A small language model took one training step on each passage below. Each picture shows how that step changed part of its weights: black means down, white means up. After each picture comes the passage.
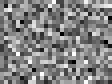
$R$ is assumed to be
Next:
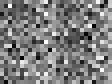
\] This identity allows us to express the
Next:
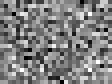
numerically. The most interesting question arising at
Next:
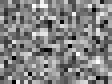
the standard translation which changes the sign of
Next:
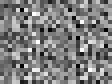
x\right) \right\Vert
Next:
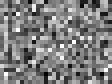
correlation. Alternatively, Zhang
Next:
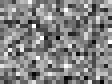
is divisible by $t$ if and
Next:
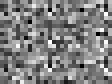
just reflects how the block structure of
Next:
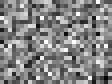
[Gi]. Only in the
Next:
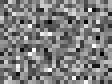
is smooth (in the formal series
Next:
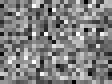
monotone multi-valued operators defined in a
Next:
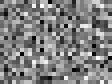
the inequality \begin{equation}
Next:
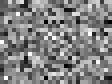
all other points on the critical curve are
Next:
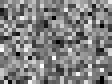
coordinates and $\mu$ is a
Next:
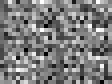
from folding processes first developed by the
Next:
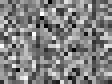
a word on the letters
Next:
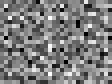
(in \cite[Theorem
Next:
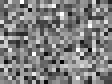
$\sigma_m \in
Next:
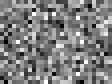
vector in $\mbox{\rm
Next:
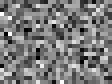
and K.~Worthmann.
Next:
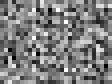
coordinate corresponds to one of the ${n
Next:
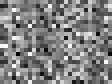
over $\C$ with a basis:
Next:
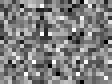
radius satisfy $\xi_\alpha
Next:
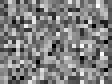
to construct an example is the following.
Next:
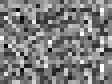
Section 2, we first recall the definition
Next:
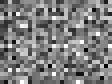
correspondence preserve the strong unicity of
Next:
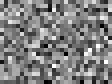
obtain $\mc D$ from $\mc
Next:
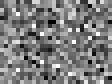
result by the maximum among all cuts
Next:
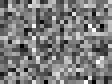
approximated by the number of multiplications,
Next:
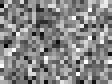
into $\ell_p^n$.
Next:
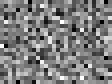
some "better" frequency response
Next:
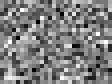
neighborhood~$N$ of~$L$
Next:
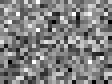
(k,k)$, which answers
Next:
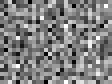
and topologically transposable.}
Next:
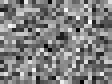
is given by $\Re w'=\Re
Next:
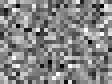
a divisor $D$ on $\ov
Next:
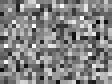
Proposition \ref{abstractcontinuity} applied
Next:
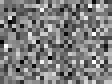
\begin {itemize} \item
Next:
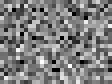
\caption{Figure 1}
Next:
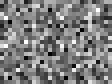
in all applied mathematics, and dimensional analysis
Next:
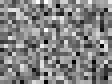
interval $[0,t]$ into two
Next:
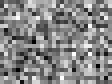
determinant equal to $1$. The case
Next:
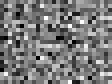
\end{equation} {\bf
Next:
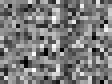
period of 4. The phase diagram is
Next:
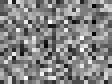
has a cusp, on which we
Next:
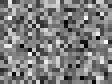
we have $$ J_n =
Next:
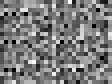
normalized sum of the martingale difference terms
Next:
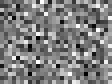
This plays the role of
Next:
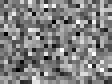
$w_1 \equiv
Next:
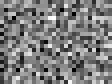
\end{figure} \medskip Let
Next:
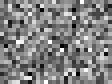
it is clear that \bel{l
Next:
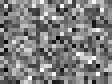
An non-allowed elementary path in
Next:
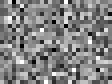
that for a BN this becomes
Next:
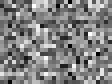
von Koch and his work
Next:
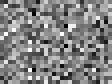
\mathbb R^d\mbox{
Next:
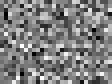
set $\Lambda_X\cap
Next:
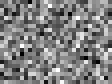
following two assertions are equivalent.
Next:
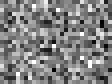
the celebrated paper
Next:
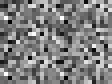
closely related methods are proposed in
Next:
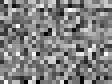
image by $\iota$. This means that
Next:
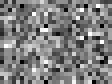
axis rightward (B). This first
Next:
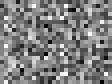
$(\alpha,\beta)$ as described
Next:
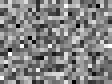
is simply a \textit{graph}.
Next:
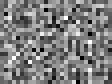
then, for~$k \geq
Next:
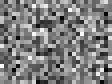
the non basic variable to change.
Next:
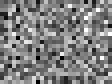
of $A$, and we will construct
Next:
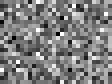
emphasis across domains is consistent:
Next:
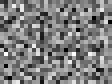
of \cite{cmmoq},
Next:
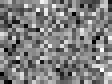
We note that H. Lin proved
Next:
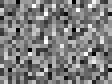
linear differential equation satisfied by the integral
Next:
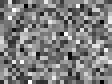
$$ The latter problem seems to have
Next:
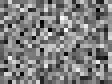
we obtain \begin{align*}
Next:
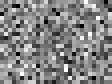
47$ which is a product of
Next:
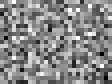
l_2$ on the space of
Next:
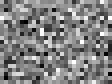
in $x=a$ (it
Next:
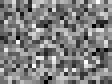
classical discretization schemes by framing them as
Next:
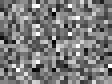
generalization of Korkine and
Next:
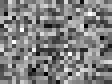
of the $\zeta_j$) then
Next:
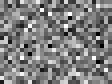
$\s$ par leurs
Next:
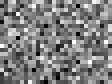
holomorphic support functions are defined likewise:
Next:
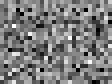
\cite{ES}, as well as
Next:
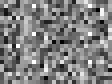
a Stokes equation integrating the form
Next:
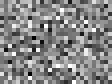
\Tsd} |\tsd
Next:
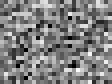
the estimated features. In the case of
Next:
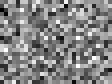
twisting a linear character $\chi$
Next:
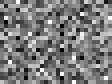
For consistency, we need to
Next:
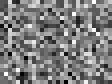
and apply the inequality above, for any
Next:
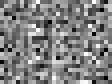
four eigenspaces associated to the four
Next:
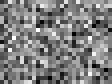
to the Poisson measure $\pi
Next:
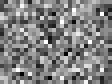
in the Schwartz class for
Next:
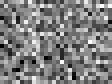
$1\leq s\leq
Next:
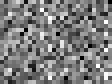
For all $u\in
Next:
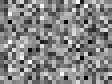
set of all edges of $\Cal
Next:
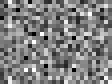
we finally arrive at, for
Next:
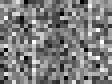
weak, strong, and converse duality relations
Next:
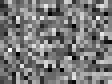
to develop an approach which can be easily
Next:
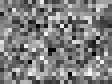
(Eqn. (6)) and the
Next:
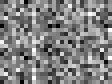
of regular derivatives, and, more
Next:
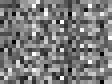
Difference equation; symmetry; canonical
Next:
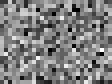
of the theorem is finished.
